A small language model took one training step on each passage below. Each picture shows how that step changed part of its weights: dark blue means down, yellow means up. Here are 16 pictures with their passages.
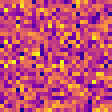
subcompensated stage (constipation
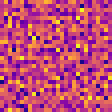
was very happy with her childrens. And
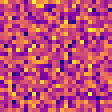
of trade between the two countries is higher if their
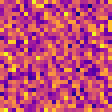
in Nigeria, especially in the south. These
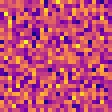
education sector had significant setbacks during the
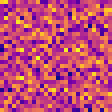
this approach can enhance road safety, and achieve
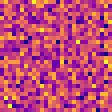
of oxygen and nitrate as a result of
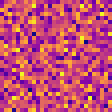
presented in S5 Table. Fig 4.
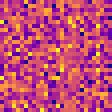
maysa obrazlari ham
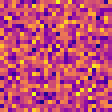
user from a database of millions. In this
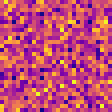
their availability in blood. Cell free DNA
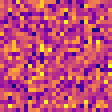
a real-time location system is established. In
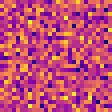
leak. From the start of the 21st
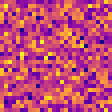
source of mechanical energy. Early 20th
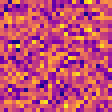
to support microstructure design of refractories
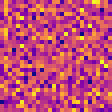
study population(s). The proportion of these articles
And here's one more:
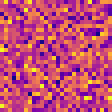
as it gave homogeneous microspheres
